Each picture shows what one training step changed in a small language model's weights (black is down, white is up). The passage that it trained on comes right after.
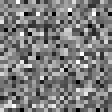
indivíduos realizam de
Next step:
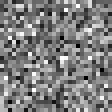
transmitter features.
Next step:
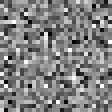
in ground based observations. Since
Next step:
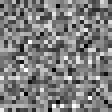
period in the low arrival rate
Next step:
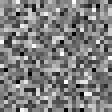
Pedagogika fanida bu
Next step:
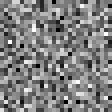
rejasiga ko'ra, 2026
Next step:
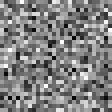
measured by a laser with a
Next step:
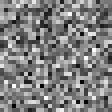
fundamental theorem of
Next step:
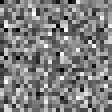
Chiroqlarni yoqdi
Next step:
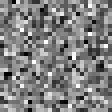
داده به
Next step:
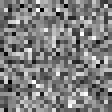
the O(3) NLSM is
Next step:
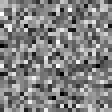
the Brillouin zone. We
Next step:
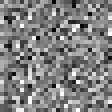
учреждение можно
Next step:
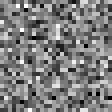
with the statistical errors and
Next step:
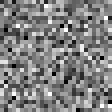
de ces différences pour
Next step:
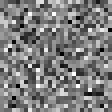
with two triplet scalars.
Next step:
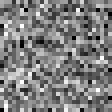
effect, a clear trend can be
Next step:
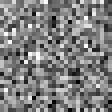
spectrometer's ability to
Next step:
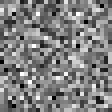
dictadura, podemos
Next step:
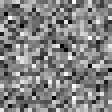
заповедника за
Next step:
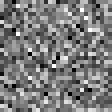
tische Analyse und
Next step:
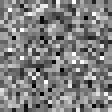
at the \gls{ran} level can
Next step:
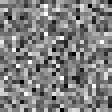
millat bolalariga ta'lim
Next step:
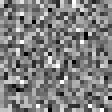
where $A$ is the atomic
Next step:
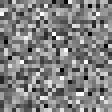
g'oyasi; – yangi
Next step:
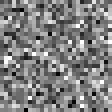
question (RQ2), we have
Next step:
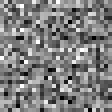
post-merger stages.
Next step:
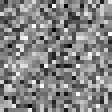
correction, la création
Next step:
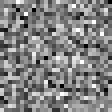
for Galactic extinction using
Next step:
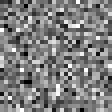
shows the same peaks in the spectrum
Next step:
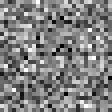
Novel ultraslow
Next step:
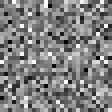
of six disjoint segments
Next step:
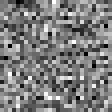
an $N$-body simulation
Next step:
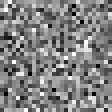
our simulations, both dimensions
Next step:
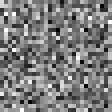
Puchkov}. A decrease
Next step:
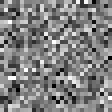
Any living cell or
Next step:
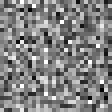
detail, although it is
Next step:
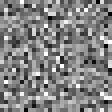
could be achieved for
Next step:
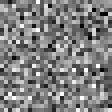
This allows detection of any new
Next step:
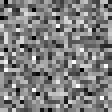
to destructive reactions with
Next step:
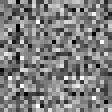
is a single phonon band or two
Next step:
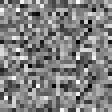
\end{equation} where $\Delta{\cal
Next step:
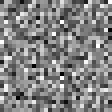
semanas sem o aparelho
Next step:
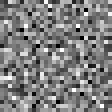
esse manejo de prevenção
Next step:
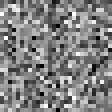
для оценки их
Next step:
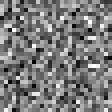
Çetinkaya ve
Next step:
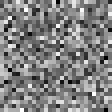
município de João
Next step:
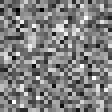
education and professional
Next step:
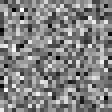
not investigated this. As discussed
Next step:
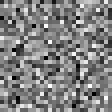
Laboratory, University of
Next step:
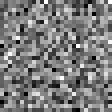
sinfiga nisbatan
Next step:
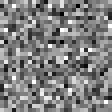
public pour le public
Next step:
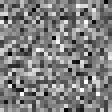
of gender role attitudes
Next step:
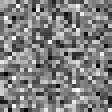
and the maximization of neutron
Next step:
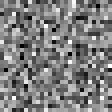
jadidchilik harakati
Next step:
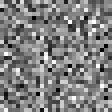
$\phi_i$'s and
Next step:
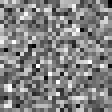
interactivos como Papalote
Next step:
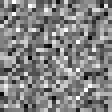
Não é por falta de planos
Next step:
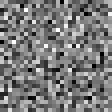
Philip Selznick's
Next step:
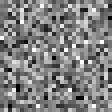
the Circle within the Dynamical
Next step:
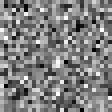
to measure the current drawn by the
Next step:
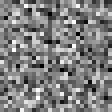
positron excess can be explained
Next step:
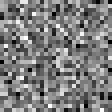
solid erosion rate which poses a
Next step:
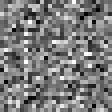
gute Lernleistungen
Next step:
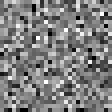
described in section five have
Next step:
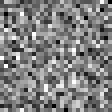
корней $r^2 =
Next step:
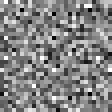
соответствии с
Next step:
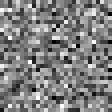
aniqlash va moliyaviy
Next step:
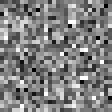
Intelligence is a relatively
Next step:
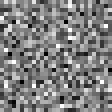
género, se observaron
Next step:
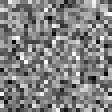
DD. For this case again one
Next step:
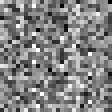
by other factors not examined in this
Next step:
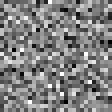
calculations. These forces could be
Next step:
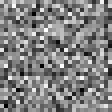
is further complicated by sigma model
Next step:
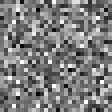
expansion coefficients on
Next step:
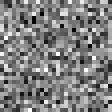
BibTeX string definitions
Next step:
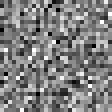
nell'atto primo,
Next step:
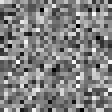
was approached, and compared and
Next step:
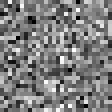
mass, colour coded by
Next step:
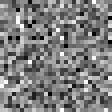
COL can be applied to
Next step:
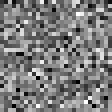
and negative tracks,
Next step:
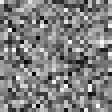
experiment at 1.6 GPa.
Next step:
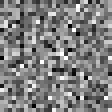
cuatro tipos de
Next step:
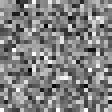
d'une conjonction de
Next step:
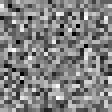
in the above references.
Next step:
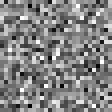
We use three abbreviations
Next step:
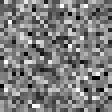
efficiency and purity,
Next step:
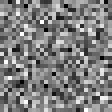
as the dignity of the human
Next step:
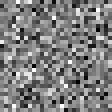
garantir a reparação
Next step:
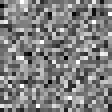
almost periodic functions of
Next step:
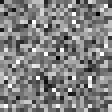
UNSa, existen 3
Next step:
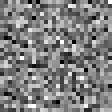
with three different keys. The
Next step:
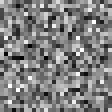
open problem how to formulate
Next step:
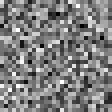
roots and fundamental
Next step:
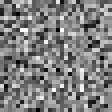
of packets in NDN:
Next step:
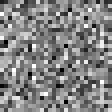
va SSSR Xalq
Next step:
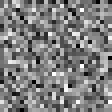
bozoridagi joriy
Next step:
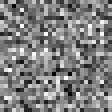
institution, had to work in the
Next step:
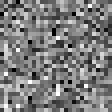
the QND character of the
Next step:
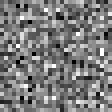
the FDM model through the modified
